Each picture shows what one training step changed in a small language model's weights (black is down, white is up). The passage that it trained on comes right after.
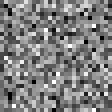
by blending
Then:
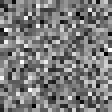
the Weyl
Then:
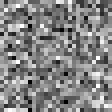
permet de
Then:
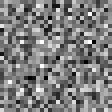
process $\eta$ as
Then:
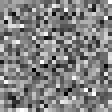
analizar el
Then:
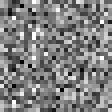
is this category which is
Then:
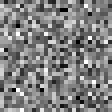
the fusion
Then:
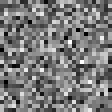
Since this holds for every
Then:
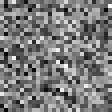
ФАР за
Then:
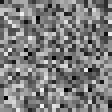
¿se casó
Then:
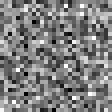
analyze finite volume
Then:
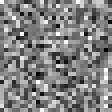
server distinti
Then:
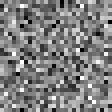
Our main result
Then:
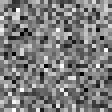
each $j$, and
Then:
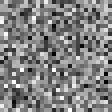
a distribution, or certain
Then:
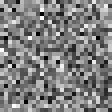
,$ since otherwise
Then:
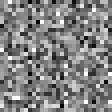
sistematis dari
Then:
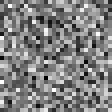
le mieux au
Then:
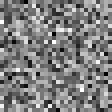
becomes one.
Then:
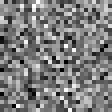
is a probability measure
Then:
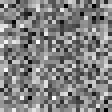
simplicity, we
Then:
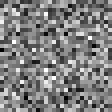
longo do tempo
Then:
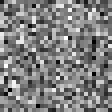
la iglesia
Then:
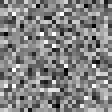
& C\left(
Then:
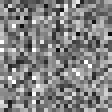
is easy to see
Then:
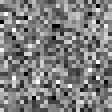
that Corollary we will
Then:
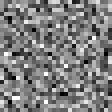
que j'ai
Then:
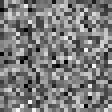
particle bouncing
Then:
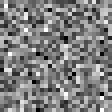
pintada a
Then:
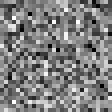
Given the complex
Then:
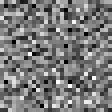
что убил
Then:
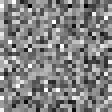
sequence of generalised
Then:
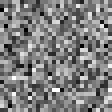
and hence leave the
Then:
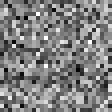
we study the structure of
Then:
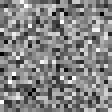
“la fijación
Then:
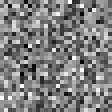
notation, we refer the
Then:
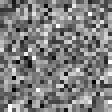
the denominator degree
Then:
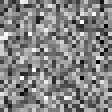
va istiqbol
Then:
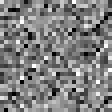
positive constant and from above
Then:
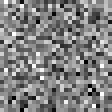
} Compute the
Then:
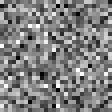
their ability to model
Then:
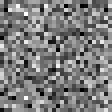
complexes}. We
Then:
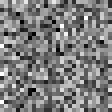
освіти :
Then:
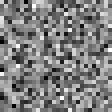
graph is a proper vertex
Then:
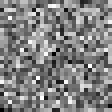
once. Hence,
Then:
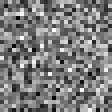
Therefore the stratification is
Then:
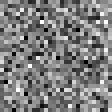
Di Dinas
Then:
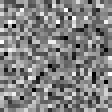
sensível e
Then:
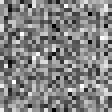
carried out with
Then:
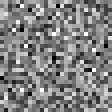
$\tilde \eta =
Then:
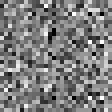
yang tinggi
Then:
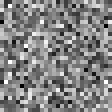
of AIDS
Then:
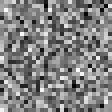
the lift of
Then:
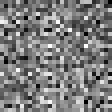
изделия из
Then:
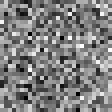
best known, one
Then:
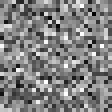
fluxes at
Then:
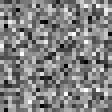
framework for
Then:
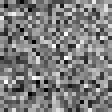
у сучасному
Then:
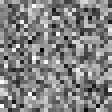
on the basis of the
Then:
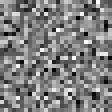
number $j\geq
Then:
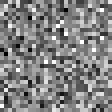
de propor ou
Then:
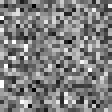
вагонів та
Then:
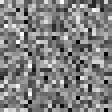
OMS de
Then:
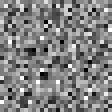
$\mu$ in the
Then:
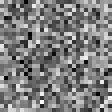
order and they form a
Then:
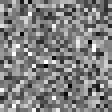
la Prueba.
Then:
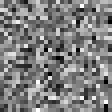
where $L$ is
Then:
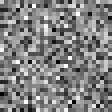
a geodesic,
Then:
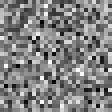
the solution is given by
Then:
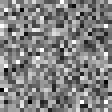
and backoff
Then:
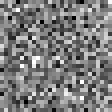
which is closed under the
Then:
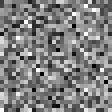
March 12,
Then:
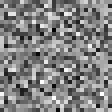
ochilgan va
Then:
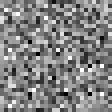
que a partir de
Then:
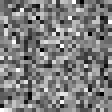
posturas de base
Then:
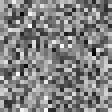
of the topologies
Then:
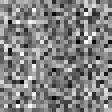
{\noindent \bf
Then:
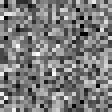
до вищої
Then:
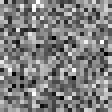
is a question of
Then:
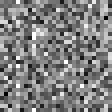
is principal.
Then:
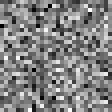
a natureza
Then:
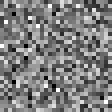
states and representations
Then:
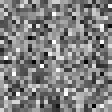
+\infty$. To each
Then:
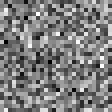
we construct some new matrix
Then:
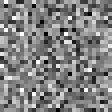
n) \quad
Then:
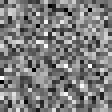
é um organismo
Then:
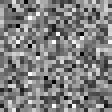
that having found
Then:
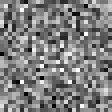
Nous avons
